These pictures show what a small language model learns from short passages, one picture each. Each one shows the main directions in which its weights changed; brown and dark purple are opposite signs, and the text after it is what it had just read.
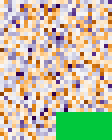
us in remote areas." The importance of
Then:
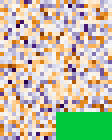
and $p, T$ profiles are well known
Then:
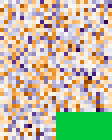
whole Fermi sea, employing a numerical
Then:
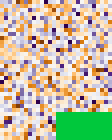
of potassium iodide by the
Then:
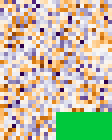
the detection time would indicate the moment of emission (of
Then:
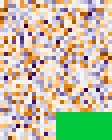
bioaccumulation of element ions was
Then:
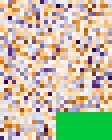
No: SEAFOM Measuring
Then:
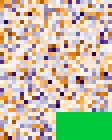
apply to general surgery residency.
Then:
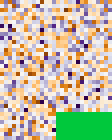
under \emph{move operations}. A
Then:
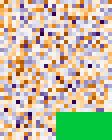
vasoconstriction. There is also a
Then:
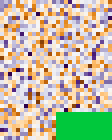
simple, non-LLM approach for
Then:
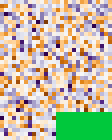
spin models\cite{YuPRB2020}
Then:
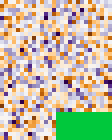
in mid-September 2022."}
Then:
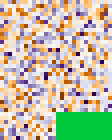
Kung (2017) “[Adversarial
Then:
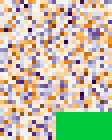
is to in- crease the temperature of the target
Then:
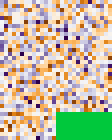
(Bosch) AALTO
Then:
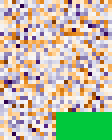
λ and c_i . Therefore, we obtain
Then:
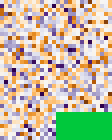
the Fermi-LAT and High Energy
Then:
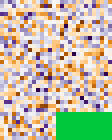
lattices have been studied extensively,
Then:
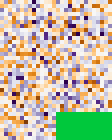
the curve (AUC) values exceeding
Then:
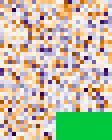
genus one fibered, the cases that are
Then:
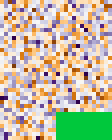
researchers started to propose alternative dark energy
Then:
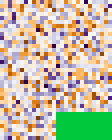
spin-ice model as discussed in the text. The
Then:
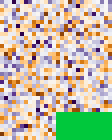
to be measured by laboratory experimentation. The
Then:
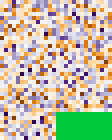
focusing on their film viewing habits
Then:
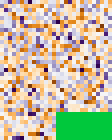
also incorporates a doublet consisting of
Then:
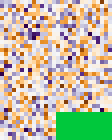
$S(q)$ show the power law behavior
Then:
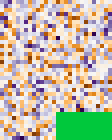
obstacle is the lack of awareness of
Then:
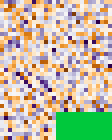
This is shown in equation 4 below, which is based
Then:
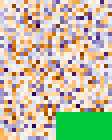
collect the information, a retrospective search
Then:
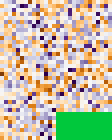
Smarandache ceil function and its
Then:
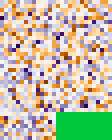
with a relatively large Rabi splitting
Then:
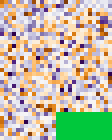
Delta crisis is another reference point in the
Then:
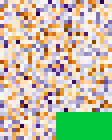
of all transportation would be minimal. The condition
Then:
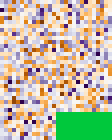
therefore hosts a linear gapless
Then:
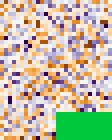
P3 have previously exchanged their
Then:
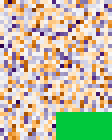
our calculation is made; in our previous work we have
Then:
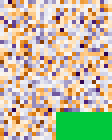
would also like to acknowledge the financial support provided
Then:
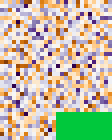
and the environment from a long-term perspective.
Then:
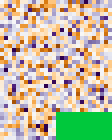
and PolitiFact use an approach known as
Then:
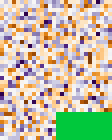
Van Delft MAM., and
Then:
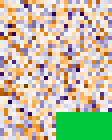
is a problem of fundamental importance that has been
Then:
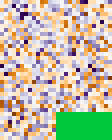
or the canonical metric, while the original metric
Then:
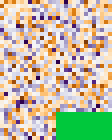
well ordered structure with thin shells
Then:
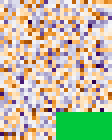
with various quantum systems, like optical photons,
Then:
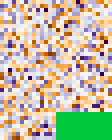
of studies, and less biased in case of
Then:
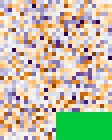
just the expression of this incongruity
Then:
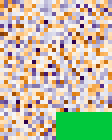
input files are given in Appendix A.
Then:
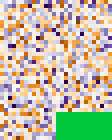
Thus a simple-minded transformation of
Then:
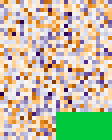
perturbations, integrable systems, Lie groups,
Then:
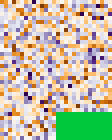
diversification in viticulture with
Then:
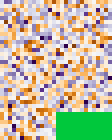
to a data analyst --- did not significantly relate
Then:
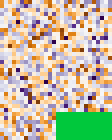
and dried for 3 hours; 2.
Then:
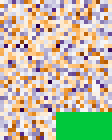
ground state energy. Figure 5 is a plot of the
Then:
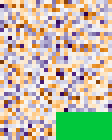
Forest, SVM, Logistic
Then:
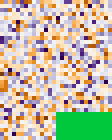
and the observations. \section{Conclusions}
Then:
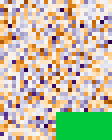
paradigm to approach the problem in general.
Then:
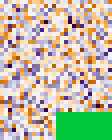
the range that we are interested, so we will
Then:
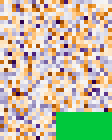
length becomes comparable to the Kuhn
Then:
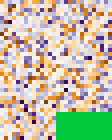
for a chamber pressure of around 1300
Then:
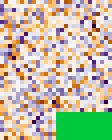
under the usual conditions, *e.g.*,
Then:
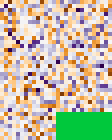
stress and load cycle on damage
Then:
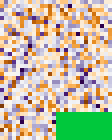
} \end{figure} Beyond this
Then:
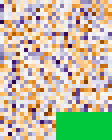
rotor where the diagonal disorder is
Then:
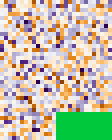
efficiency of proposed estimators from simulation study II with
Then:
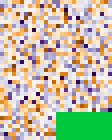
HIGHLIGHTS - We assess
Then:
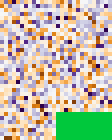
several years,[8,9] and are a
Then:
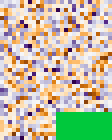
the cellulation of the surface. The codes depend
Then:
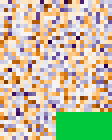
across all simulated datasets under TGIFA
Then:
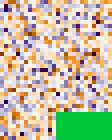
tension between the baryon to photon ratio obtained
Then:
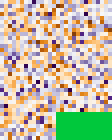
results in overall energy reduction in Phoenix.
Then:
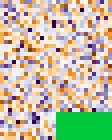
in the middle and bottom panel,
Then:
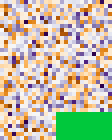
richer than in the well studied collinear
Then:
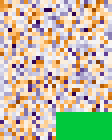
stones dimensions. Comparing to the
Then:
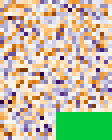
of making music together, solidifying
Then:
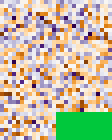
DC which can give severe shock to
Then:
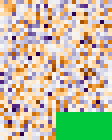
4 patients, shoulder pain was observed in 5
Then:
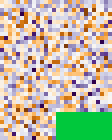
for the all-trans form at similar
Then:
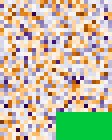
is a severe debilitating as well
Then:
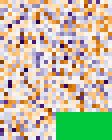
can be avoided (e.g. wild
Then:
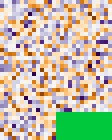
sure how to make the width show duration.
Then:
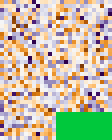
the influence of the $n$ value in the
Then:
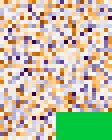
posterior is also not available. However,
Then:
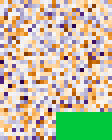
may be quite strong, reaching the
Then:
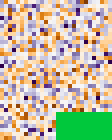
in \Eq{omegabar} to
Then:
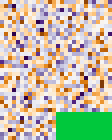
DAS at 2nd earthing up.
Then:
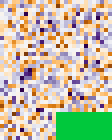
\textit{living library} of
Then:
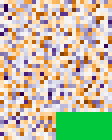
diagnostic delays and errors.
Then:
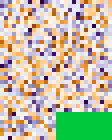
sentiments in our survey data. Their
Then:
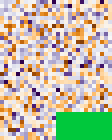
suitable for both vegetarians as
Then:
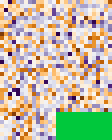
then 17: $W \leftarrow R$
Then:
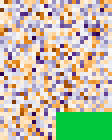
response can be described by the anisotropic
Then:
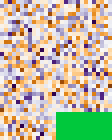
this method. For this, tablets or
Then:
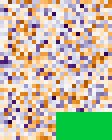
and speech quality optimization using windowing and
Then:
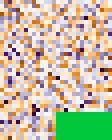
to the bath. As we mentioned previously,
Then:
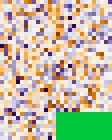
filled. In scaled units the integrated
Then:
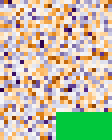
well controlled errors. This paper is organized as
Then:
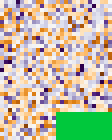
the effect of heterogeneous nodes in the
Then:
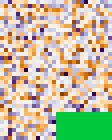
and magneto-hydrodynamics
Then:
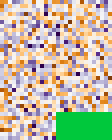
computer-aided diagnosis, image
